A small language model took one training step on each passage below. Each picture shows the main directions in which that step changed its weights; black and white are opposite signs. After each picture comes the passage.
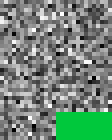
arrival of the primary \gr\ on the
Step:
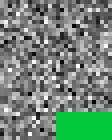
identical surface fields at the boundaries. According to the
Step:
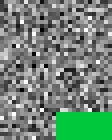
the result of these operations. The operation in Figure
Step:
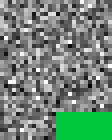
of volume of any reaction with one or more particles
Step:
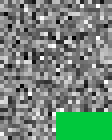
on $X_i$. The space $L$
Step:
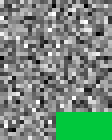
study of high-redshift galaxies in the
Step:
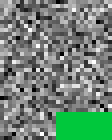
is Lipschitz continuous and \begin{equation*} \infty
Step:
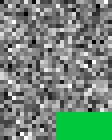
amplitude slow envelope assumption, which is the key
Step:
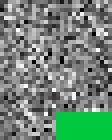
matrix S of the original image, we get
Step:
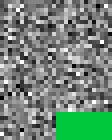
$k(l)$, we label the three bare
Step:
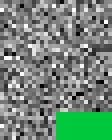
Introduction} Let $W(\mathbb{F})$
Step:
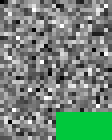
definition the solution is not affected by small perturbations
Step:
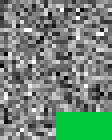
recall, and F-measure as the indicators of
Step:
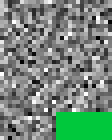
two types of $\alpha$-attractor models called
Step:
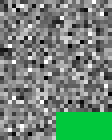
to fields below about 10~T. While relatively
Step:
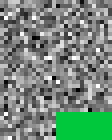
alignment matrix for a video that has been
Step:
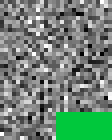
|Y'|.\end{equation} We prove
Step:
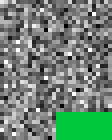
(OCV) function of the electrode material under
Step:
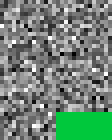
method (``phase rotation'') was introduced by
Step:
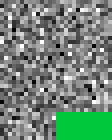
nonassociativity is almost hidden and on the
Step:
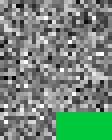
specular reflection. The filter can be used to create
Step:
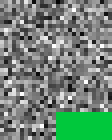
the moving boundary are given by \begin{align}
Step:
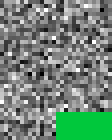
hereditarily decomposable continuum, end
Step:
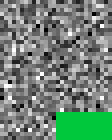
and radial solutions \emph{"mix"}.
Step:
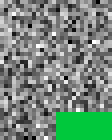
should be located. Assume that the numerically computed graph of
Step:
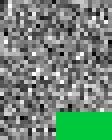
$\Delta_D$ in its statement by the
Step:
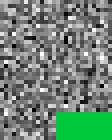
F. B. Mancoff, N.
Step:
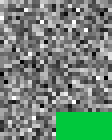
is our {\it numerical} best fit and represents the
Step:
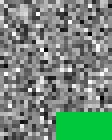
depletion and ion flow, which are included in
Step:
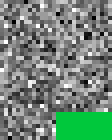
t'(2)$ which depends on all the coefficients
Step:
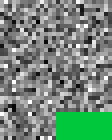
with $$C_m(\alpha) =
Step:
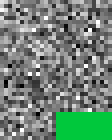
category: the braiding $R$ does not satisfy
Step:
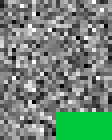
solitons are made of not only pions but infinite
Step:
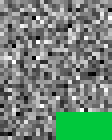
defined category} \begin{proposition} $
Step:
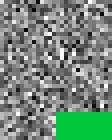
the mirror is classical enumerative mirror symmetry). But
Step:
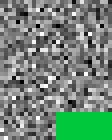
growth rates, where a growth rate may be present or
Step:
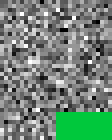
\textbf{Step 1.} Initialize arbitrary
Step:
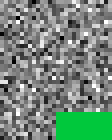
satisfies (a) and $(y,y')$ satisfies
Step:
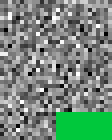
We define a new pseudo path factor $F'$ by
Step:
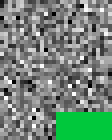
in the control of atomic time of flight In
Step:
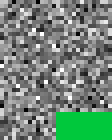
estimator has desirable statistical properties like consistency,
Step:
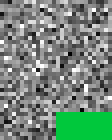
element of } P. \end{displaymath}
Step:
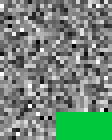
(total space of) unit tangent bundle over a compact
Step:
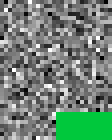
5 with almost constant SSFRs. One may
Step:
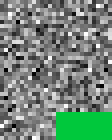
inequality. Thus, again, $U$ satisfies
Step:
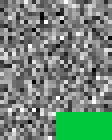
all the terms in the identity are well defined already in
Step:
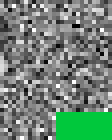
form $f(x) = \exp(i
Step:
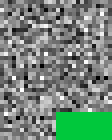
other interpretations. It can be regarded as the
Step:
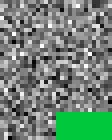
at these points and the magenta long-dashed line
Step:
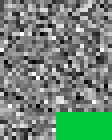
$A$. To complete the proof of the lemma,
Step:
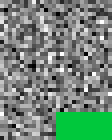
role in several different areas, especially for modern
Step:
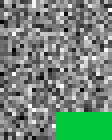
resolving efficiency ($e_v$) of the second
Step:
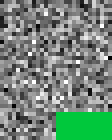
and $b$ define the band edges and bandwidth
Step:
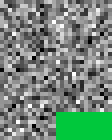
part of graphs) and same quantity at lower resolution and
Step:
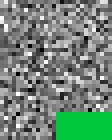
be fatal for an inability argument
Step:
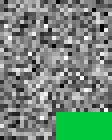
V.~Kargin. \newblock The norm of
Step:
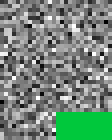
right hand side of (\ref{ceqn}) can
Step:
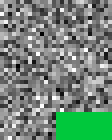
three polynomials are mapped into $f(x)$.
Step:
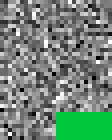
function, $\rho_{\lambda}$, lives on
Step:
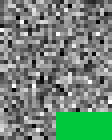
in the latter case has a much larger value. On
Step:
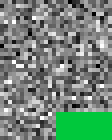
of Physics, The Hong Kong University of Science
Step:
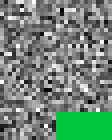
here have been proved by means of the {\em
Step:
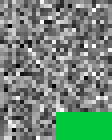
are contradictory. \textbf{Proof:
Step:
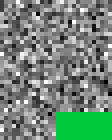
kinds of solid-state artificial atoms
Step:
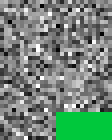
with an unstable equilibrium; more directly, equilibrium
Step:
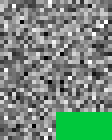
become the most popular search engine since its
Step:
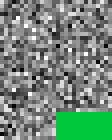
dataset because they fell down fibres of poor
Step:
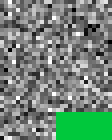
now a closed surface $S$ of Euler characteristic
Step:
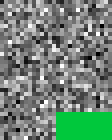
energy densities. As is typical in solid-state
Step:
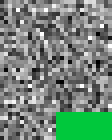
the energy content $\ER$ of the real modes
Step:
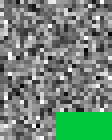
than one outgoing excitation provided all outgoing
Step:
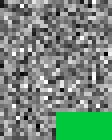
structure with excitation frequencies around any 'odd' multiple
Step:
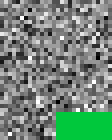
=\rho (A)$. In particular, if
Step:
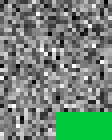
Although there is no direct geometric requirement for these angles to
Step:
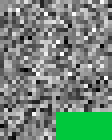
the fundamental } \StringTok{ framework
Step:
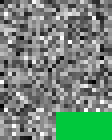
techniques. The probe-based (local) techniques
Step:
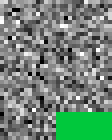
is parameterized by two invariants: the total incoming
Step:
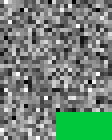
combination of radial velocity and astrometric observations. We
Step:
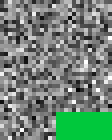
called the bridge-optimal strategy $\gamma$, and
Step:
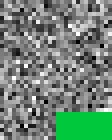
number of $5^8$ possible design candidates
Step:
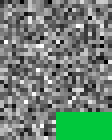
To study the evolution of magnetic field during the
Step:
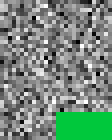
\cite{stt:jams} on
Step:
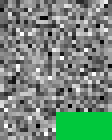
$G$ be a connected graph and let
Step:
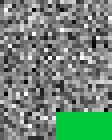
X-ray binaries (XRBs)
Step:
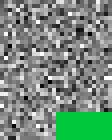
$H_\psi$ is a bounded Hankel
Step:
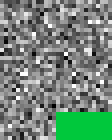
boundary value plays the role of a source for the
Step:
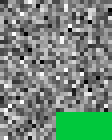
$\Delta_c\colon C(G)\to
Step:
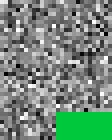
$H$ consists of constant functions. For this we
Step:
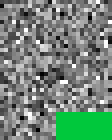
Society for the Promotion of Science
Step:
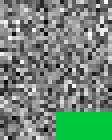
decaying into an electron or muon and a
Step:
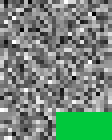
is assumed that each connection is reciprocal,
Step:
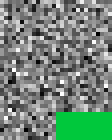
the spin-neutral case the plasmonic
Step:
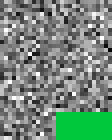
\affiliation{$^2$Advanced Science Research
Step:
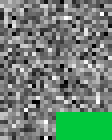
we call ``arabesques'', whose Jacobian
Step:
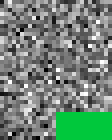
invariant sets} A {\em solution} of
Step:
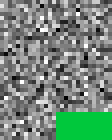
Poisson processes or, in an equivalent way, there is
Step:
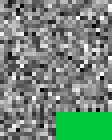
a significant challenge. Here we use molecular dynamics
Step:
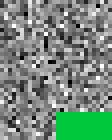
variables action (I) and angle ($\theta$) for
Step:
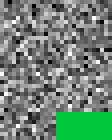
used a broadening factor of $\Gamma =
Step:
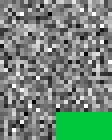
\gamma_1$ and give rise to a
